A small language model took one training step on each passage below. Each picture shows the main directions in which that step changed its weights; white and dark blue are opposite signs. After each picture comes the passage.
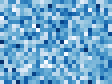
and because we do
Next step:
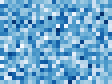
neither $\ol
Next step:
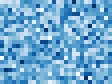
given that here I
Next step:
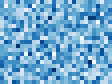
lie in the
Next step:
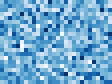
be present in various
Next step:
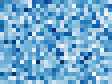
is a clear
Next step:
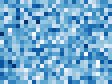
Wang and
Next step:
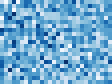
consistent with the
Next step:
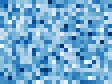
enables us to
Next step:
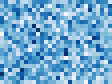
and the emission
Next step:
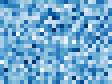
this type of coupling
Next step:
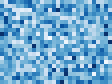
for any deep
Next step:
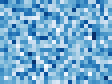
by other physical
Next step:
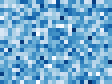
Therefore, this study
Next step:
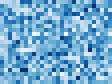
that the chosen
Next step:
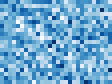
maintained at an
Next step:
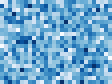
observables for a
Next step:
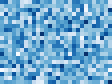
the shift distributions.
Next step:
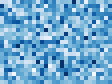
shown here that
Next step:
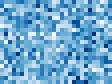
same order of
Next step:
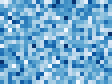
transitions from nonlinear
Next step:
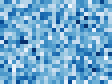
lots of mass
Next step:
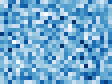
coupling strength in the
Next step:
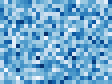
some of the lower
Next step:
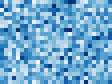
feedback effect.
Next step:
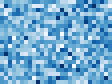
same band based on
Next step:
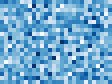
a light beam in
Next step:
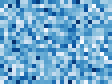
typical width of the
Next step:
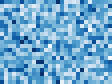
last feedforward
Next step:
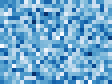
be given by
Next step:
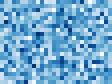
wheat or
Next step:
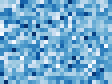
corresponding importance
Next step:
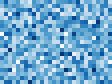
the inverse of
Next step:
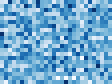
coherent cyclic
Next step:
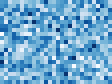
propagation model}
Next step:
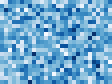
optical depth, and
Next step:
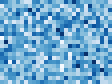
the area ratio to
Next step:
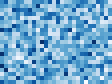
by arrow.
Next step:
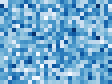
from quarks and
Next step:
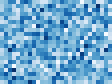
and sewers
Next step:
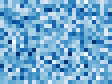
value of the
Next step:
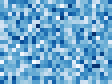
more additional burden
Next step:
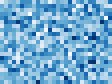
method to derive
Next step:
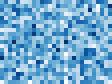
and compact
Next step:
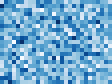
focuses on the
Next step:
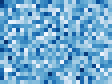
will then be some
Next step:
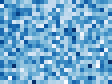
column), and
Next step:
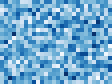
the surface concentration
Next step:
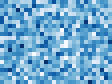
In further work,
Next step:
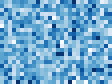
orders of magnitude
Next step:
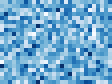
be modeled with
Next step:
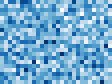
correlator \be
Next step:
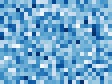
In addition, a
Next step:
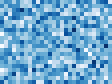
of Large
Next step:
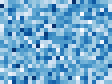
canceled by
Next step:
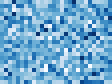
was suggested that
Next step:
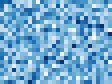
videos under
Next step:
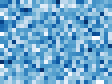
walk of
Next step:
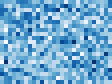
the same value of
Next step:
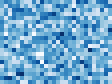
of which is presented
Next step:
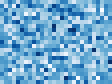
highly specialized
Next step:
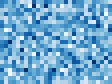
a hardware circuit
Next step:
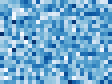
of boundary conditions)
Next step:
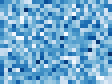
is the reduced matrix
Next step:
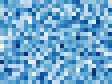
the dissipation
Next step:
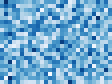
these simulations require
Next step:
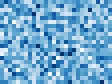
using the arc
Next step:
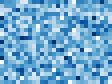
number of ionizing
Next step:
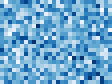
separately in
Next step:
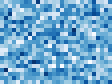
of Eq.\
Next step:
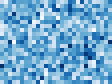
strong correlations with the
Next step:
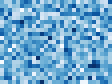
of the shocked
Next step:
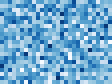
we have used the
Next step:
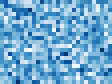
for negative spin.
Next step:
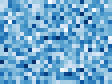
Capture using
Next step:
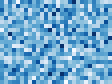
et al.
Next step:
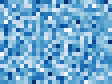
stellar mass function at
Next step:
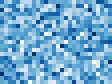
system, and the
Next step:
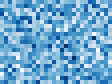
we query the
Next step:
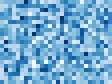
must be generated prior
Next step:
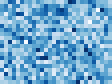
Review B}\
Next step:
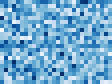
while for values
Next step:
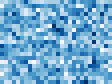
relative polarization angle
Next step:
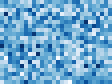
the International
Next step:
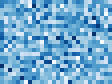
a reduction of the
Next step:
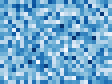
The energy range under
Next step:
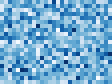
on the behavior of
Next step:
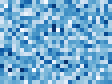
interactions on the
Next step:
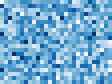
kinematical fitting
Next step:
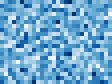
station. The
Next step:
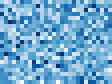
see that for this
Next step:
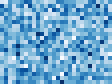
from calculating
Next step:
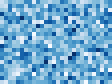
exists along the
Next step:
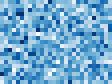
extremum of
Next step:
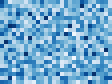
odd, are
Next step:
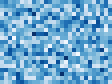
the main problem
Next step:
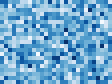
to the {\em
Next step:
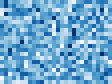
what they mean is
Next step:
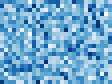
a {\it
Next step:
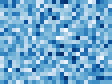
this theory the electron
